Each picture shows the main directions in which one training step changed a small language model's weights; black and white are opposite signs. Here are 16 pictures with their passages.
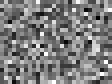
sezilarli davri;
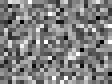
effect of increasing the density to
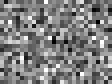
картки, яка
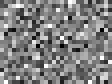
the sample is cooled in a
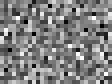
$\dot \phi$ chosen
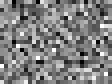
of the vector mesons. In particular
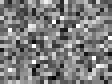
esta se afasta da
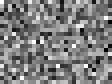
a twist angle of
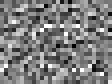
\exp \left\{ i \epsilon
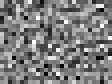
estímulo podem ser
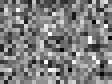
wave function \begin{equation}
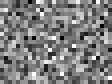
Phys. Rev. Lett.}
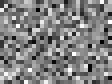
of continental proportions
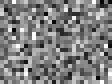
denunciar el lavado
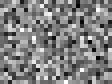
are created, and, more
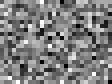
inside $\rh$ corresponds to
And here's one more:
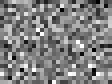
by searching for the smallest
